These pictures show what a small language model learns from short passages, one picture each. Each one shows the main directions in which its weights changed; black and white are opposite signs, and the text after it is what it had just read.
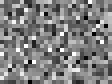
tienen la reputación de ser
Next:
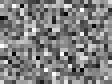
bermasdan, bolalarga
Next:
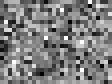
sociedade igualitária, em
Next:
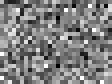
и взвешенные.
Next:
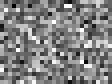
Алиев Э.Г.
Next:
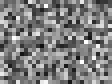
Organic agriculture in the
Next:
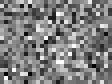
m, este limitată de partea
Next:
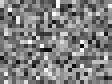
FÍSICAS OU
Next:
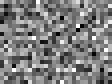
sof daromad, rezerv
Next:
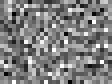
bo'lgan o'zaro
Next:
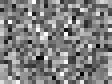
afirmar a potencialidade fora
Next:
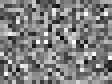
CSC e o ambiente regulado
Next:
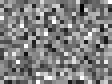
have become an active
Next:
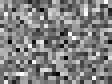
te są prawdziwe
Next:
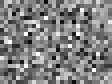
курсларига келган
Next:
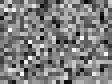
suyuq fazadan tashkil topgan
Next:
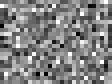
mehri hech qachon
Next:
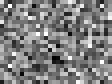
технологияли қурилиш
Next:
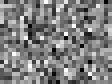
administrativa e política aos
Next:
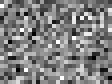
mashqlarning organizmga
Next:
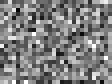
hosil bo'ladi,
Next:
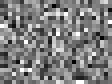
receituário moderno,
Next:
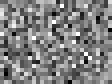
& Jansma, P.
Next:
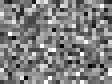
що суди попередніх
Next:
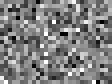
пряка анонимна
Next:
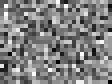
rivojlantirishda asosiy rolga ega desa,
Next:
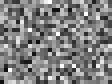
modelo teórico adaptado a la
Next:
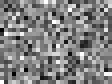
Arab tilida aniqlik
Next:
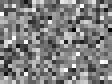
является концентрированным
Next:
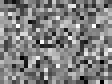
в систему высшего и
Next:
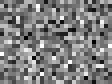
la influencia negativa que puede tener
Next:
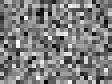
integriert. So ist die
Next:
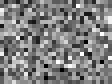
відкритих джерел
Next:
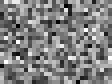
в использовании первичного
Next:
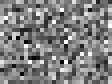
slaydlarni ko'pchilik
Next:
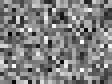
aks holda topshiriq
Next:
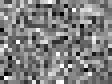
das internações por lesões
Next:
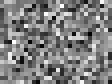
podle databáze
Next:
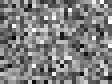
kontseptsiyasini eng
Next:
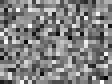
all Brazilian capitals and
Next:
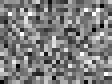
disciplines et leurs
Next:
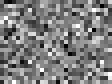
инновационного развития:
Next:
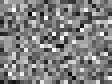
связи с отсутствием
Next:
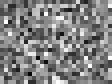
volumes entre formas mais
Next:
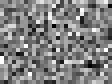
Mueller SPM. O impacto
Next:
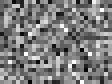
didattico dal docente dopo
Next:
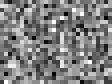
foydalanish o'quvchilarning bilim,
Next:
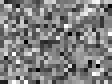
shakllantirish imkoniyatiga ega. Biz
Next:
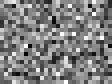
Shu sababli bo'lajak
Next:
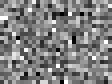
sich im Laufe des
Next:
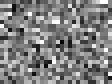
bu alandaki son gelişmeler
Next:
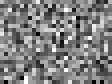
bilimli va dono,
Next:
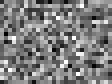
óz-ara sinonimler
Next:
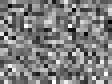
ishsizlik nafaqasi
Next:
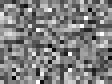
КАПУСТЫ И
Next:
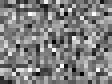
deste segmento pertence a
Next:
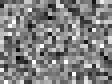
aplicării planului de remediere
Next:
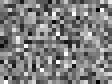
Italian Food
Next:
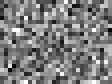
del carácter nacional,
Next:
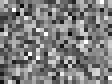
A narrativa da horda
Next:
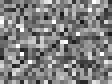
bu holat byudjet
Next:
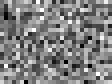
foi importante para melhorar o
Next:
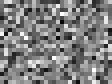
ikkala kelishuv
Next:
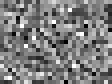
figuras de apego se
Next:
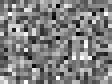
Gleb yuridik fanlar doktori,
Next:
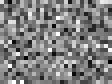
cirúrgico correto e
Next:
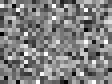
ва ҳуқуқий категорияларнинг
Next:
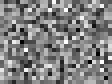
// *Сельское
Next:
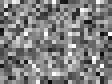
учащиеся выполняют
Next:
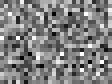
September 2016, kasus
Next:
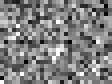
в Обществе истории
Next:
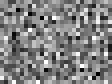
sollen die SuS den
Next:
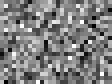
Buzurg Ummid
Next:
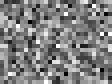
нашей государственности играет
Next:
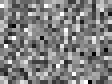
son difíciles de
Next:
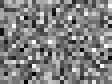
F. F. DA et
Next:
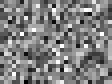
en este sentido niños entre 6 y
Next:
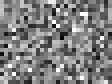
de Estudos em História
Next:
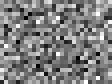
Harvard business
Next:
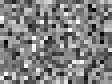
investigación de setenta y seis
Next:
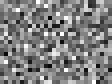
process of adaptation of the organization
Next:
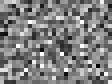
Исахановой.* Kalit
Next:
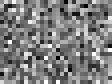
коефіцієнтів для оцінювання
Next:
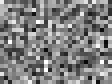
etc. Image 1 : Les
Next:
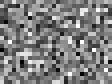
derinlemesine anlaşılması
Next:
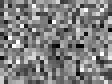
talabni davlat va jamiyat rivoji uchun
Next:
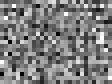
dari 50% komposisi mineral
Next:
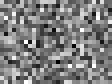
estratégias de enfrentamento, assim
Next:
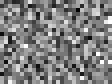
болани тўртта
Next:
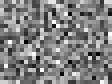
de los 29 artículos revisados
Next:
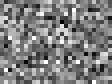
highlights the
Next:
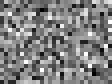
diisi dengan benar maka secara
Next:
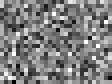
BILIG" BY
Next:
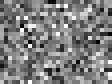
da gentrificação, os
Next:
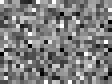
- la stabilité du fond du
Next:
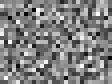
secondaires à partir des
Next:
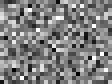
чего не наблюдали.
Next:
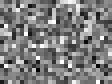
саноатнинг турли
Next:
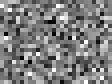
75% ҳолатда
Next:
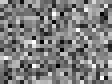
Ey derviş,
